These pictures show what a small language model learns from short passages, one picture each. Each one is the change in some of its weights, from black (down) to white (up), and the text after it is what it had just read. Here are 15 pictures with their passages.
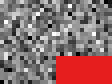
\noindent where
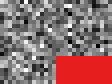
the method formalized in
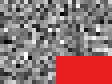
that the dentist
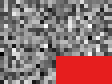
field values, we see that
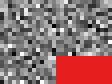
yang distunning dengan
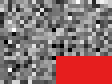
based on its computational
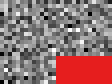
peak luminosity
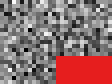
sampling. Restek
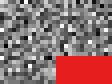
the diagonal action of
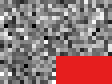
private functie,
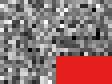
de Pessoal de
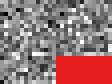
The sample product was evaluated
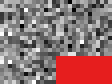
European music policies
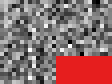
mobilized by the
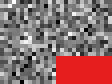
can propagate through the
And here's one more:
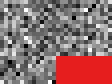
к той или
